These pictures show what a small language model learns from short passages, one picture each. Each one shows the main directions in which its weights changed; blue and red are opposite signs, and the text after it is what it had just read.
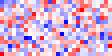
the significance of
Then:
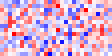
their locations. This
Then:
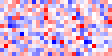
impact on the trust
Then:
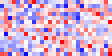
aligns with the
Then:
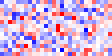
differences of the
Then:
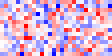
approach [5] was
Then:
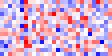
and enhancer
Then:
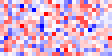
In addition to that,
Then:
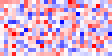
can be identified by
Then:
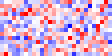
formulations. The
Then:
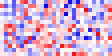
visible. 5.
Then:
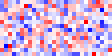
proactive control,
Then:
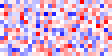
to the deposited
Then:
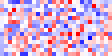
were significantly less than in
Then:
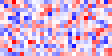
and wheels
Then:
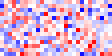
callosum with
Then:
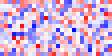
for each language includes
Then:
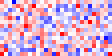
B}$ by using a
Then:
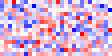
BLOW project
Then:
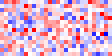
global literacy.
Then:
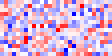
grading, that
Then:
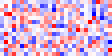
diagnosed with
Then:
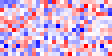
themselves as
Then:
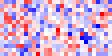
particularly, among
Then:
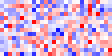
examining the
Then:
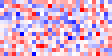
is supplied to
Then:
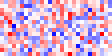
difference in the two
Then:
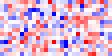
deliver knowledge on
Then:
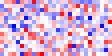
Thus, the
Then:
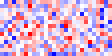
low level of understanding
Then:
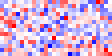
three key areas:
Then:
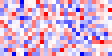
month 45.
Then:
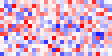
S Baro
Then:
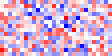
research stemming
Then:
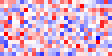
exists in a system
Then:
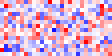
teachers are forced to
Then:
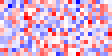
and smaller oval
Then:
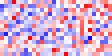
if you feel,
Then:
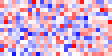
elements of
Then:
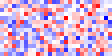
a visualization of
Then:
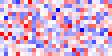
were sciatica
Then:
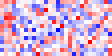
unsure where the
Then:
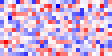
cultivars of
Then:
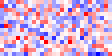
dataset. We only
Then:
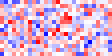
students from across the
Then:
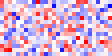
survey designed
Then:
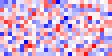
the systems of systems
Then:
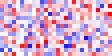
roots of
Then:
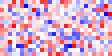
procedures of
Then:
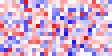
due to the previously
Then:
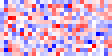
A_N given
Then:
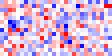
development of professional
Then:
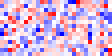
of the surface
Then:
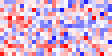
at, respectively,
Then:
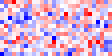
and Bayesian
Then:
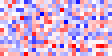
– F decreased
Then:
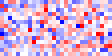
linking the
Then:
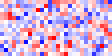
the sum of the
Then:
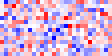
plates, the
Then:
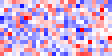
government assistance.
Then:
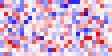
of temperature T from
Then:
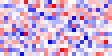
members react
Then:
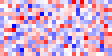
may have applications for
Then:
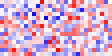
thrust force
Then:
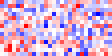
or Contract?
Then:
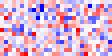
families were
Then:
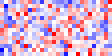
the punch
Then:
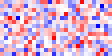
of industrial
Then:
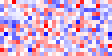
being processed by more
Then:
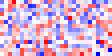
for example, evaluates
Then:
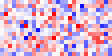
consequences) A
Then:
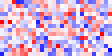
conclusion is that the
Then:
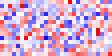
be slower in
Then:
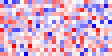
students and educators as
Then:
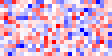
high costs of
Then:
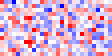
and every other
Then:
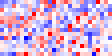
the media and
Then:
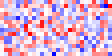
the airfoil
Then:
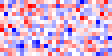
For this reason
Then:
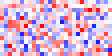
same animal can
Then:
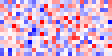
every aspect
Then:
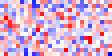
order in the domain
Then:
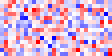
obvious with
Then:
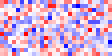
producing rotor
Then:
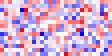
not usually give
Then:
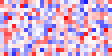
in meaningful
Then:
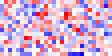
at 5%. The
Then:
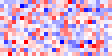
according to their
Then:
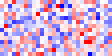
water samples are
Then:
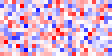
presence of the
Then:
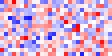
and words. In
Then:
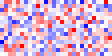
to the optimization
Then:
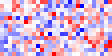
of expanding world
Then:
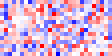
to competent and
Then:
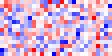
in critical
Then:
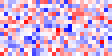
of this study are available
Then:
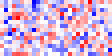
tasks arising
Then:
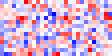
dissolved in
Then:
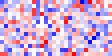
will increase the data
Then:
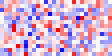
for the EV
